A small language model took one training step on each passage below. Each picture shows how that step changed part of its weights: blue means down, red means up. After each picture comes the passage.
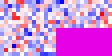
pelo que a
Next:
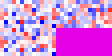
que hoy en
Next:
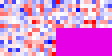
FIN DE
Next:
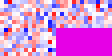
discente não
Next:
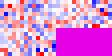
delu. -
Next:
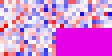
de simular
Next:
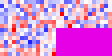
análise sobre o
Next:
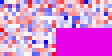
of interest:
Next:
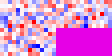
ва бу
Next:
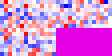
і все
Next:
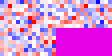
devenues plus
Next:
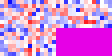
motivare și
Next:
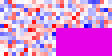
alimento ou
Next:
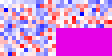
Oficial al
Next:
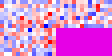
the Lviv
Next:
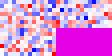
Evidence of
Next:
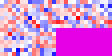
y compris
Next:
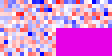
moment ou
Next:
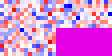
mark will
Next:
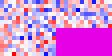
o tipo de
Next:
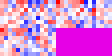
ki se
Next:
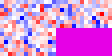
Para que a
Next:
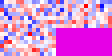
um problema de
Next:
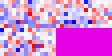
dar respuesta
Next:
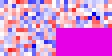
yana davom
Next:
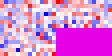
des agents
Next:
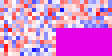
total de 7
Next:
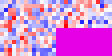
ilmi va
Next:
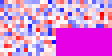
um método
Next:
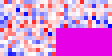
модели с
